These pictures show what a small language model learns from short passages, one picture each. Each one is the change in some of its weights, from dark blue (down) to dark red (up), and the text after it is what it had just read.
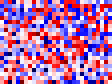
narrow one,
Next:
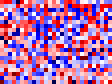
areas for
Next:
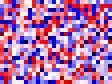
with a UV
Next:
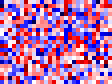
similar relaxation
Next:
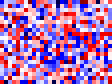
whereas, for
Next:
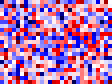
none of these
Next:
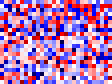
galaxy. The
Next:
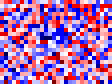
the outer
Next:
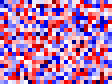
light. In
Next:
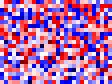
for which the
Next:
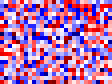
To quantify
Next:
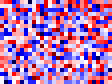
this paper also the
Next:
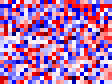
evidence for
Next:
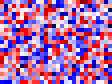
have twice
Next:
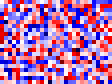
the fitted
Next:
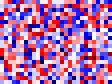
the adaptive
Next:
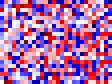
show that, while
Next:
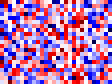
Data Mining
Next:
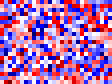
should grow
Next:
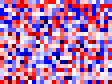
masses of
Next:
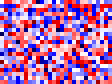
and hard to
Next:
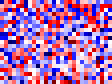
of contrast
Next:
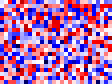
on certain
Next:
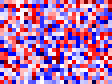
very expensive
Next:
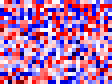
for example,
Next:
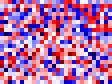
the X-ray
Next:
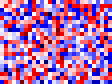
that have been
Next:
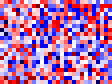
three types of
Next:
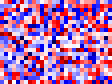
the boundary state
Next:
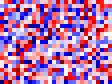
the macro
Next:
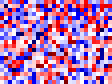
Figure 2d,
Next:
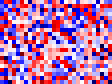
lines) and with
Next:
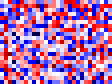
data set was
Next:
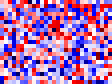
first and second
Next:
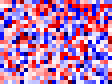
$C$ that
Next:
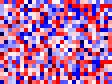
where the spin-
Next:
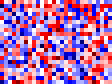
Case with surface
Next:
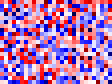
focus on
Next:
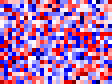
analog- and
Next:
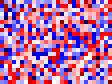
initially at the
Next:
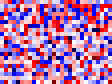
the role of
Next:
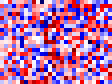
by the quark
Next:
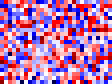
and learning
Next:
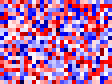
atomic flow.
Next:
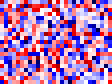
the opening
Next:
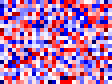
scaled by a
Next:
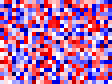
record for
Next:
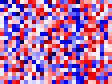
\nonumber \\
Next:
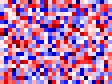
sensitive measurements
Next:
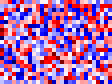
the dynamics
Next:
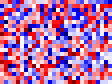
the following equation:
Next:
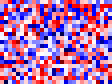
the random
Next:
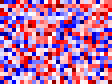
At least
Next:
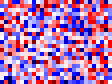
As noted in
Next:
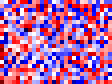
an early
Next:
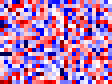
overlap with
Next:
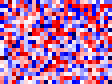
parameters like average
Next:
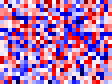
\int dx
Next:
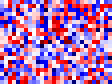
variations in
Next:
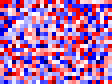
agents by
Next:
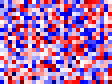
\cdot {\vec
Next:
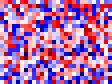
single particle
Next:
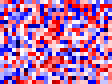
the shift
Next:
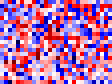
symmetric and
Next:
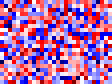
relation for the
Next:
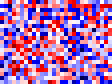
though both
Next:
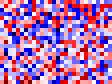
that the set
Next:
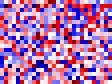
For reference,
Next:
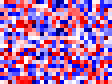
and five of
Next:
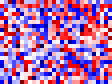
other hand,
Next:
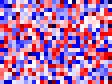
the same trace
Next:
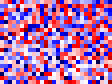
the results. We
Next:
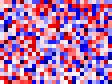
$d$ of
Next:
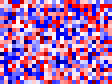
is only one
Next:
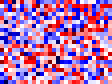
3$, states.
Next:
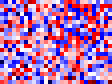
end point of
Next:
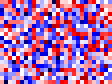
that the integrability
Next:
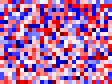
the scale factor
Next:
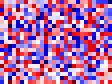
approaches. In
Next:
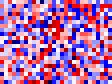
by taking an
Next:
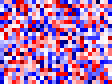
galaxies, and to
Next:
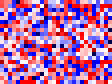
have shown that the
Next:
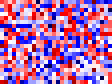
partial trace
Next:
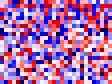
reason about
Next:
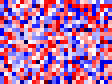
We start by
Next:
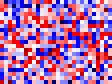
given charging
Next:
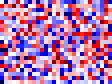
generate a
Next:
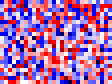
of a quantum
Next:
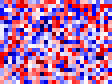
mass $m$
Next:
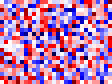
Many of
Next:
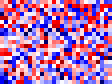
one proves that
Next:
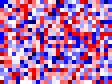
this axis
